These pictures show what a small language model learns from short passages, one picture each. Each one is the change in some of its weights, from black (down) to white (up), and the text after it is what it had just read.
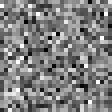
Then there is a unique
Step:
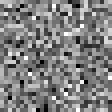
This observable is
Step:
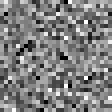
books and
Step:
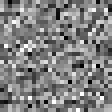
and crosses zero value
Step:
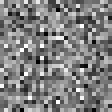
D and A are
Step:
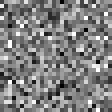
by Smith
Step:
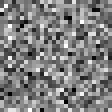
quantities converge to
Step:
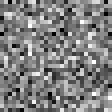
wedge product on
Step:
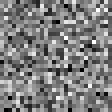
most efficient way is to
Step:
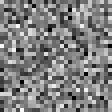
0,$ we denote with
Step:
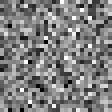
obtaining a so called
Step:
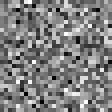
This source was observed
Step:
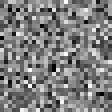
$n$. Figure
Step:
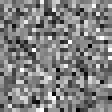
dependence of magnetization
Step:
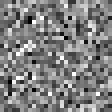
and marketing
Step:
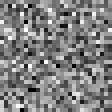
fairly easy to
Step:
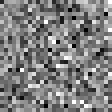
\quad \forall v
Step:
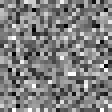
case, $G$
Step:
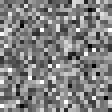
finite bias:
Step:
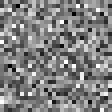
be seen with anywhere
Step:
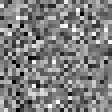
shown above for $\L
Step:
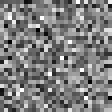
In the large coupling
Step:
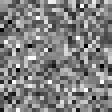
has been performed, the
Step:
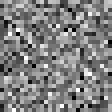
in a product space with
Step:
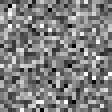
we get that $$
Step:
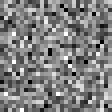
is a conformal
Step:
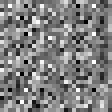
r r r r r
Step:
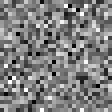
following reflection formula
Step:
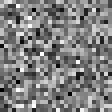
There are in fact
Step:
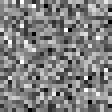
some unknown~$s
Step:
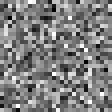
limits, the
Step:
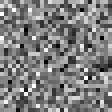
be a CR
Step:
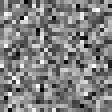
games. For
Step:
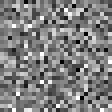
addition, equilibrium conditions
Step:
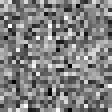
when necessary to maintain
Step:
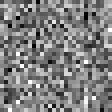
The FWHM
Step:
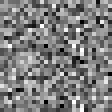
form we can take
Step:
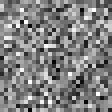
which guarantees
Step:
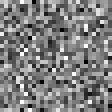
introduce $m$ functions
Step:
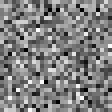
density under the assumption of
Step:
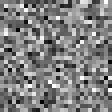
regulating the
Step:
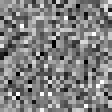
that $\nH
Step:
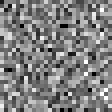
rate highly affect
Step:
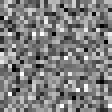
is not compatible with
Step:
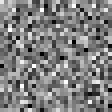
weight $n$
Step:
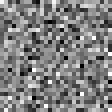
results achieved during the
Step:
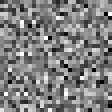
each reaction is
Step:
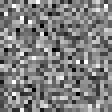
this for stars with
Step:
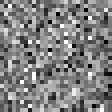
\smallskip The
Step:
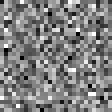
bins must be
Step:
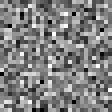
entirely from the
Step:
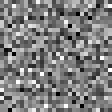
in fig.
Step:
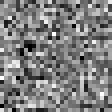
the latter, and there
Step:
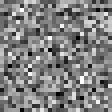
( FQHE
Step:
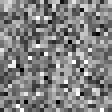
area of the {\it
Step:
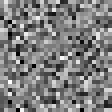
of the various peaks
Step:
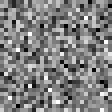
is believed
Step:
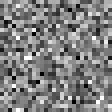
in the system state by
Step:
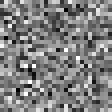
have to take into account
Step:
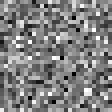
we refer the reader
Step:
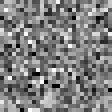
to either of the
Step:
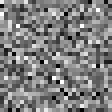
in this basis is
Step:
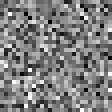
the cavity state
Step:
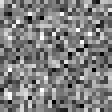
new packet is
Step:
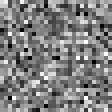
also do not consider the
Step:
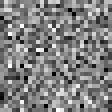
with a rational minimum phase
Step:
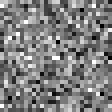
represent the error on the
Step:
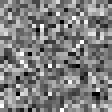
grains observed by
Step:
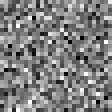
The partition function is
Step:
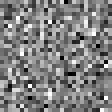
polarized SHG
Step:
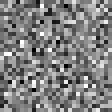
most recent version presented
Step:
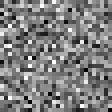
pay off.
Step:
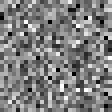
\oplus \bR
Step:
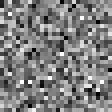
and controllable by
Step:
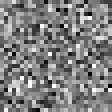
at the Transit
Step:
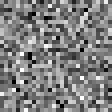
operators, which include continuous
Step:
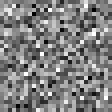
doubles par un argument
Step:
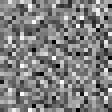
known decay channel is
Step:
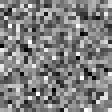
From a statistical point
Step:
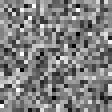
that all 15 stars are
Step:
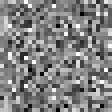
& \tabularnewline
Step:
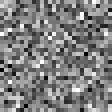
not feasible.
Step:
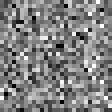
particles becoming available
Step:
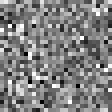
by writing the series
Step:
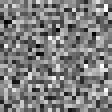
forward invariant,
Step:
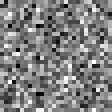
Physics, } \\
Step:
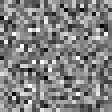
is lower than for stars
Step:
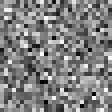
which is one of the
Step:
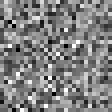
of the MHSP
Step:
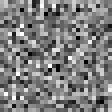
use these observations to
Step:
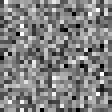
with 15 triples
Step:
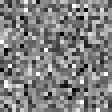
a graded closure
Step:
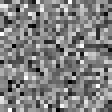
positive number. Then either
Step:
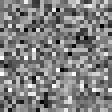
data similar to the
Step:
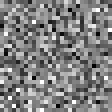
the following way:
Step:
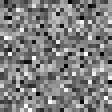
kernel-based estimation
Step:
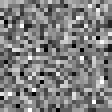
let us compare the
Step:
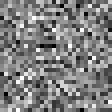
and that the solutions are
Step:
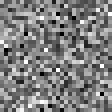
a unit such that
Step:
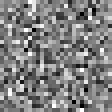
GARS &
